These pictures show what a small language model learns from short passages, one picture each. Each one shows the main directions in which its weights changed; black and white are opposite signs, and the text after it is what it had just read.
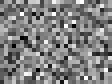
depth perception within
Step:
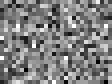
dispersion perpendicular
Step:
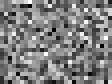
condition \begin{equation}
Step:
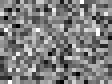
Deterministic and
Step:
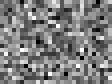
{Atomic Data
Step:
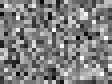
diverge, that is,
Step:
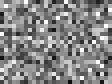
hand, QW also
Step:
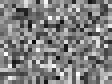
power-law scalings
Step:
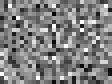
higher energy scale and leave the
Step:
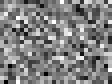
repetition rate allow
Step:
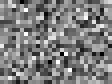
from the standard Moyal
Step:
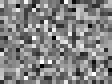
a SQUID
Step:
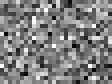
with the mass values found by
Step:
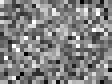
error of a single star does
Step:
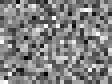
while $\sigma \sim 1$.
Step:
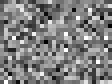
of signatures the dynamics
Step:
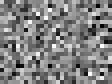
deposited onto their
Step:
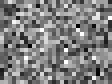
the literature gap in
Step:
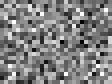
second inversion uses the
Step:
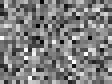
Viale Regina
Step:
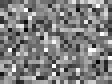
likelihood function
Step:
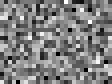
a flow $x$ with
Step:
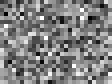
and accordingly, it
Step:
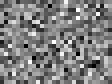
the paper show, leading to
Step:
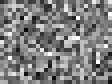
and the truth can be
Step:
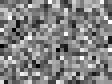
to consider a single rate constant for
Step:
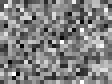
divergence in the
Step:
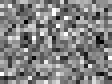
a summary of the
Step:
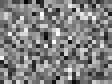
in a wrong minimum
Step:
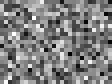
films. (a)
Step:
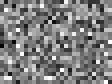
First, it allows the
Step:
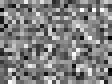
} \subfigure[]{
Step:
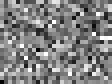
extracting meaningful
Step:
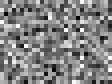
Greek indices stand for
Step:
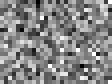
f_\gamma \over \partial
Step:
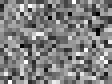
in Fig.~2, the model
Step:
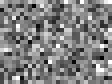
and regular series of
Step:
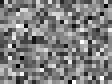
polarizer. It will be
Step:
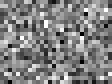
the LLM-loop
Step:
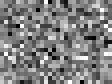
to future work.
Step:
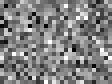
the Appendix. The
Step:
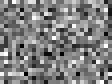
more diffuse structures than
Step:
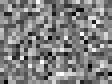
from ground and mechanically
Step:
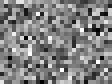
did not remove the
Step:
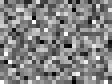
statistics are similarly
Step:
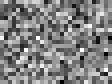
length of the argument
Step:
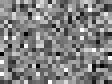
that have at least one
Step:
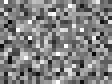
films leads to a
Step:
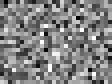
which would lead thus to a
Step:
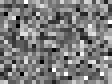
partition the network into
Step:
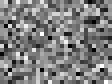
systems at many sites
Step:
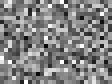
are experimentally detectable
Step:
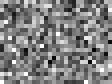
types of correlation functions are
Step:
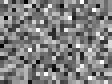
IPE are complemental
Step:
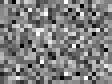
fulfilling the
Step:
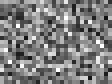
left +$k$ (right
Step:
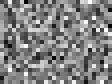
justifiable to
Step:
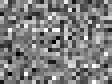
seems to have an
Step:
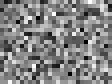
gas collision and open
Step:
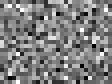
physics, the particle
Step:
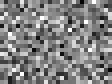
Princeton University
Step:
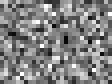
and average energy as a function
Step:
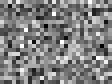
baselines $\U$.
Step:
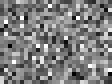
map we are working on right
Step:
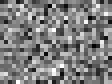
and red regions in
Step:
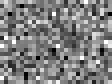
We now define a matrix
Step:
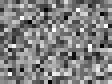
the effective Hamiltonian into the
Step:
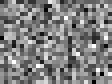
and an excitation temperature
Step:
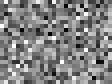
gain more insight into this
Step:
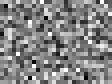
are characterized by various
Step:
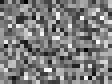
Dynamique /
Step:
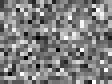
equation the information of the specific
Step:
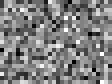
to the conduction band,
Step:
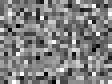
i,\kappa \right) $
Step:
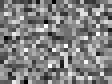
divide it with the value
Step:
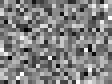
experimental data [38]. In
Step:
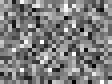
the stationary phase approximation
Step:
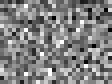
thermodynamic system, the
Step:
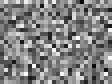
state may not improve the
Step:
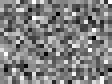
formula [36] for
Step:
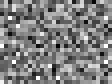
The extrasolar
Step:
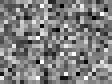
on addressing the
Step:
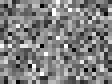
outage exponent
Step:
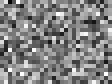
its site in the presence
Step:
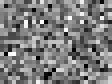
THz beam.]
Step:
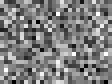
sputtering. The
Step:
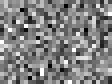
repository. The
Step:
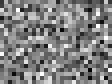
compare their frequencies
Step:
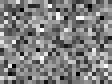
up, while pointing the
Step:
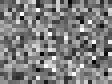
second-order wavefunction
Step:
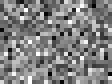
the H-bridge
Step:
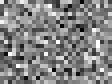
Criterion ordinal
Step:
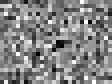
partitions $\m :
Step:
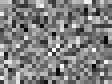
phase is modulated in such
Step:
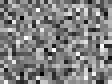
detection in decreasing current
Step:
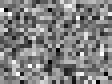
is itself another
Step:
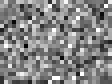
the learning rate is set to
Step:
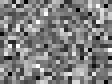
Fourier transform of the
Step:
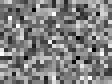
the corresponding 2$Q$
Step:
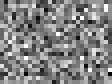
at least one event was
